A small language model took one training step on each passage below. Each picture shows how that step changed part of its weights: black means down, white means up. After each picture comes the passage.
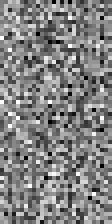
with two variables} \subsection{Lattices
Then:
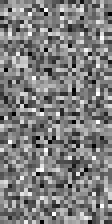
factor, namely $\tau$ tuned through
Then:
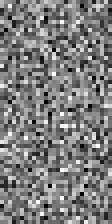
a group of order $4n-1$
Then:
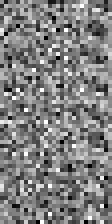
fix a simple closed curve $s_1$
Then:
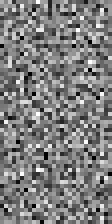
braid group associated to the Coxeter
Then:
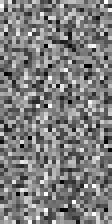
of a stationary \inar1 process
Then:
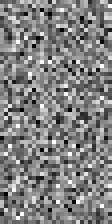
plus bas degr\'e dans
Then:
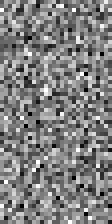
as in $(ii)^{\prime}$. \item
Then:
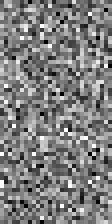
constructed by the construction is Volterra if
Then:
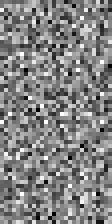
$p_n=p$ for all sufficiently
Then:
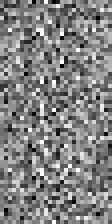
\ref{Hsubgroup}. Then
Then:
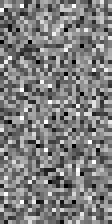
type $A$ using certain shifted
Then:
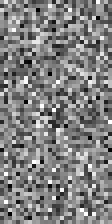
\end{abstract} In quantum
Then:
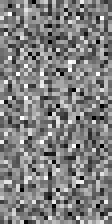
one cubic $C^1$ polynomial
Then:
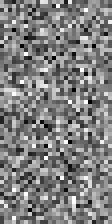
maximum variance (the first principal component).
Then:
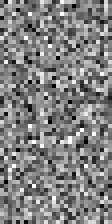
$c$ be a coloring of the edges
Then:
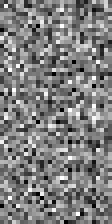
$0$ morphism $f\colon
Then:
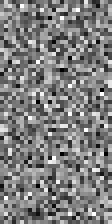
is obtained by taking expectation of
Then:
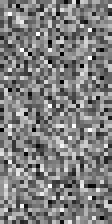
C)}$ of $G$ satisfies the above two
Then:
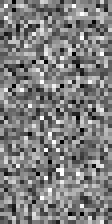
direction $x_i$ with length
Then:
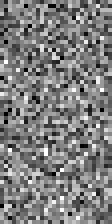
the powers of $-1$
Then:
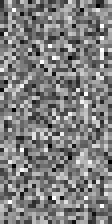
$G$-invariant free pencil, say
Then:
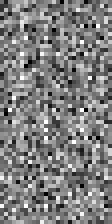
defining this $W$ over a number
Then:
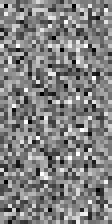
undamaged and fully
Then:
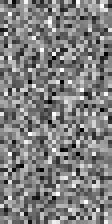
\R^2$ be the moment map
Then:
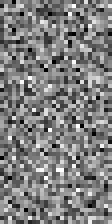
time nor at different values of $x$.
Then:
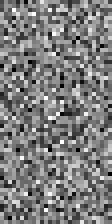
must be a solution of the spherical
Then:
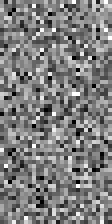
in \cref{t:dimas}.
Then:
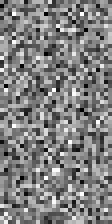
ideals having a unique abelian extension are the
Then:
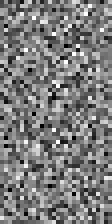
is {\em Brock's approximation by
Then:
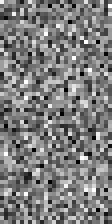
of the theorem. Part (1) follows
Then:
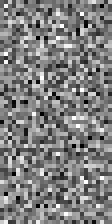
$f^a\colon X\to
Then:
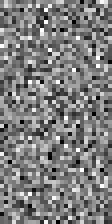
may by compared to the (normalized)
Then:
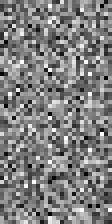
over the course of individual
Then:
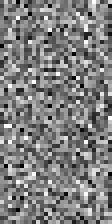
not generally be practical, and
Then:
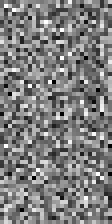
cohomology theory satisfies the disjoint union axiom provided
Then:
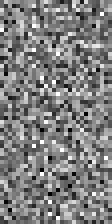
\mathbb{Z},$$ where, for
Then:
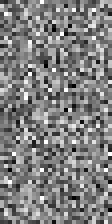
theorem \ref{sec:thmexe},
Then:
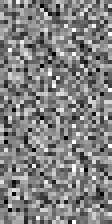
finite, concise and Peiffer
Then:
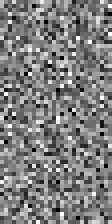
finite groups and by Sviridova
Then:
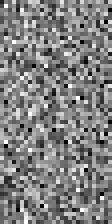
decomposition theorem proceeds in several steps.
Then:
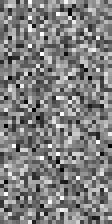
convergence to the equilibrium state is
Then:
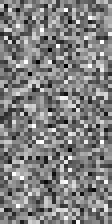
mass conservation throughout the simulation.
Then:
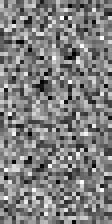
Horowitz, M.A.:
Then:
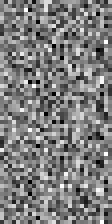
and each compact subset $S$ of
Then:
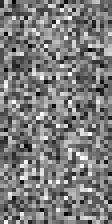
n. \end{equation} The detail
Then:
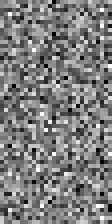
have \stepcounter{equation}
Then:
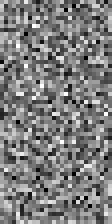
if, for every $a \in D$,
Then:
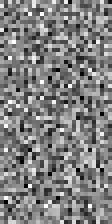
distinct residues. Next, for
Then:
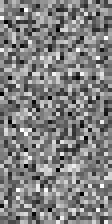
${\tt}$ is a vector space over
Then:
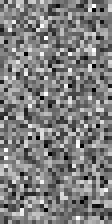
$A$. Fix two geodesics from
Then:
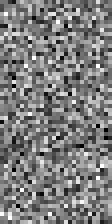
function \begin{equation*} {\bf
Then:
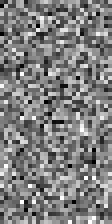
$C$). It is interesting to observe
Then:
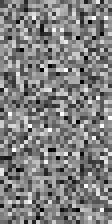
initial processing in order to become useful for
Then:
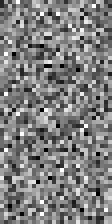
Methods for proving these continued
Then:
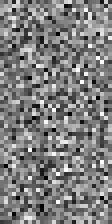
(ii) to obtain \begin{align*}
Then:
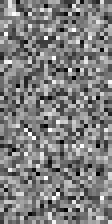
to zero as long as $s$ is not
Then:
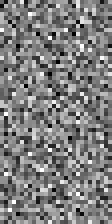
clusters except its own,
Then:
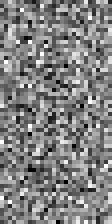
might not be numerically stable for large
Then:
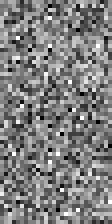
Oklahoma State University\\
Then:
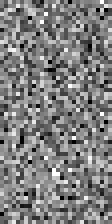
one may construct a (nongeneric and
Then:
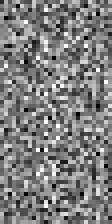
We will see that the limit exists as a formal
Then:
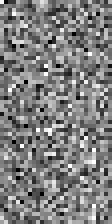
integer $a$. By the definition of
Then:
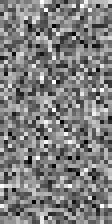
\Gamma(\omega,x) \subseteq
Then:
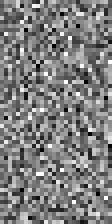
navigation outside the port of
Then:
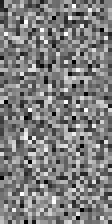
Extension Lemma then provides us with a
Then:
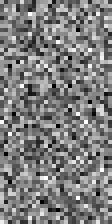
be the corresponding composite partition. Then $$
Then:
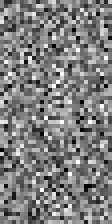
for any $N_2 \in {\mathbb
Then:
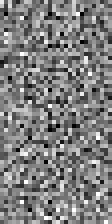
sufficient condition for the previous no-homogeneous
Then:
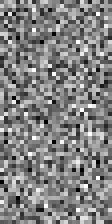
can be ensured in some other way,
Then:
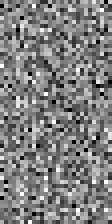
way, that if we traverse $K$
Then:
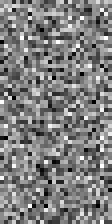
the mass equation that \begin{align*}
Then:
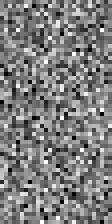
of (\ref{id16'}) is bounded
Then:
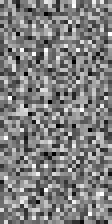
range) is given by the associated ODE solution
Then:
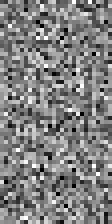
With that in mind, let's develop
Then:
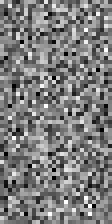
a functional of the co-state but a
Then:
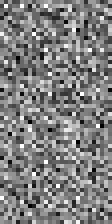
WENO local solvers based on
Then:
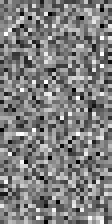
time t is given by \eqref{Eq:
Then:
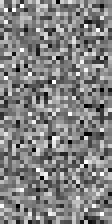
Given a weight matrix $W \in
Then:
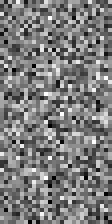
the points of $\A$. For locally compact groups
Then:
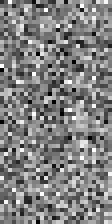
$u$ for any distribution $f$. Let
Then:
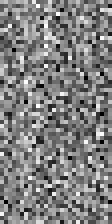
formal power series. \newblock {\em J.
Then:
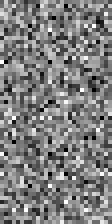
and let $\phi :G_1\rightarrow
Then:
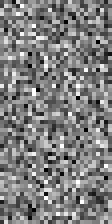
robust control becomes $$F(S)
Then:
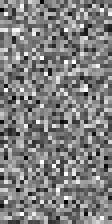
\newcommand{\bff}{{\mathbold f}}
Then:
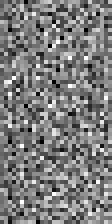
that similar bounds on the growth of
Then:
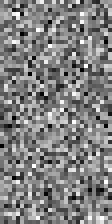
errors and speedups for one to
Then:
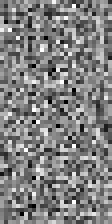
twistor forms, as forms in the kernel
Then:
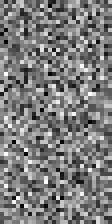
the eigenvalues of $A_0$ defined by
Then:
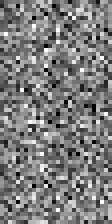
side. It seems reasonable to expect
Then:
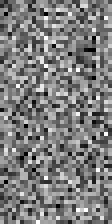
2$. Notice that $k$ always exists
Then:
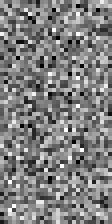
on $\bbR$-trees}
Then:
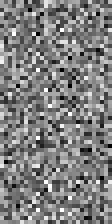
with the center of the boundary component, and
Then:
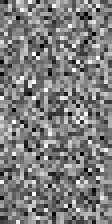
identify covectors with \(M\) in
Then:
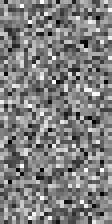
\sigma}{\partial x}(t,
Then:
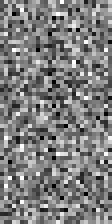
this paper by proving that Theorem B implies the
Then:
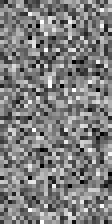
$q_j$ along with demand
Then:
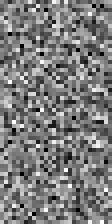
surface $M \setminus U_a \setminus
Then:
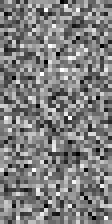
is to aim for global optimality in
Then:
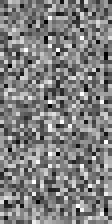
expectations appearing in our theorems,
